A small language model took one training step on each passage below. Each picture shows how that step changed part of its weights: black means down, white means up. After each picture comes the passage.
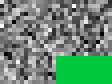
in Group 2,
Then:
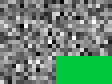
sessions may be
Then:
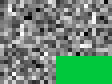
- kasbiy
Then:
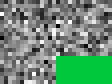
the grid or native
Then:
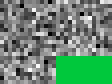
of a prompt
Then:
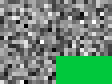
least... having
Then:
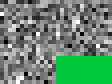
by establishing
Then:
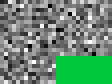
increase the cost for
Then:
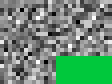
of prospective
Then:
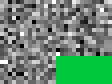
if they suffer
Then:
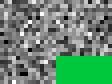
en línea,
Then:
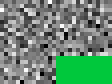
no defined size of
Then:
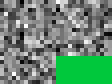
a causa della
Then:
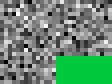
вагоны при
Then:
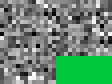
skor 1,
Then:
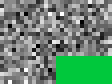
paintings were
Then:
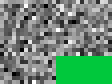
Suvning muhim
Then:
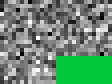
with the whole
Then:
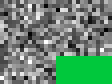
*missing values*,
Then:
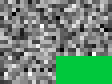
student motivation.
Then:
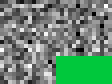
to a positive
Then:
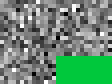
the many years
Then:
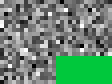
all potential meanings of
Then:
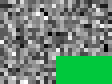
modo migliore
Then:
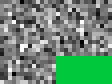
the legal and
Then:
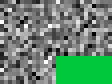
speaks to that
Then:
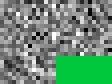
у закладах
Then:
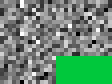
et omnes
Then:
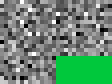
ha⁻¹ and
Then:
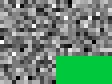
to ChEMBL,
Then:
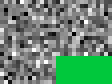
vida real são
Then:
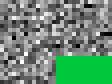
near the road,
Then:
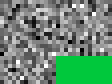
United Nations
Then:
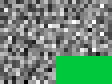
**Future V**
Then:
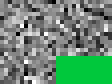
em junho de
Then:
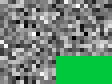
consider the use of the
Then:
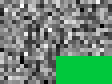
distribusi yang
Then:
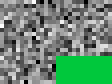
ekanligi va
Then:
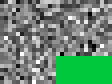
use in adults. In
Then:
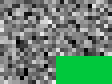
(e) and of
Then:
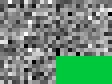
los oyentes, de
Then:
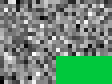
students’ performance in higher
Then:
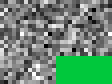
was characterized using an
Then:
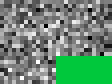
During the first
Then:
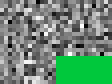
meio de seus
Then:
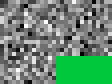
years old
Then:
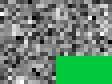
by analysis. The result of
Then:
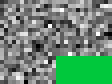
brauchen in
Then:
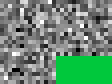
da magistralni
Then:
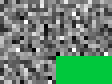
"hold") can
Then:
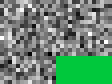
el caso en que
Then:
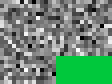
We conducted a
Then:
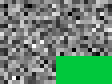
motivate people
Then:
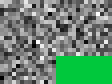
organic dye
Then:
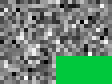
data. The focus
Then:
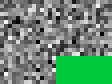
long cycle
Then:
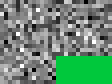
by Karsch
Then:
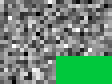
to file processes in
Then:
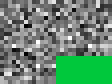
drive. The high
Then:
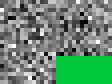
Zn. From the
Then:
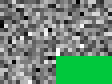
los países
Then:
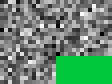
use cases, as was
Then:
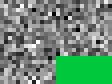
tilida ilmiy
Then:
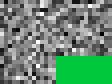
together with the
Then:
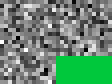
those delays in
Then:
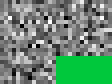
individus et leur a
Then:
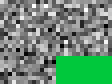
movement itself
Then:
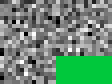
materials and buildings
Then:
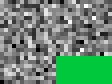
Peak Fuel
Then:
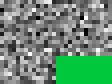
hamda bertole
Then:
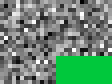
is STEP C
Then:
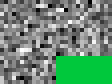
of game elements
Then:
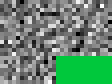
families and
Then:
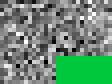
to the consideration of the
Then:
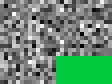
level of quality of
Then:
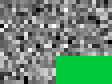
As shown, the
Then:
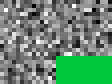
conteúdos e
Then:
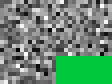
wage earner and
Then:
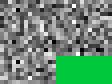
source document analysis
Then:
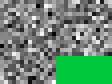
bleeding of
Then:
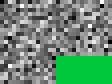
been found in some previous
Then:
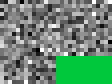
from the performance matrix
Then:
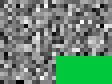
Nizam Mohd
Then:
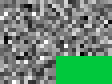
ini dirasa
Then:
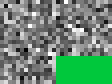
mean scores on the
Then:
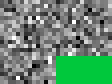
jáne bul
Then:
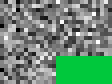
services to the call
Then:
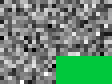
aimed at production
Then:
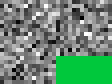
la procedencia de
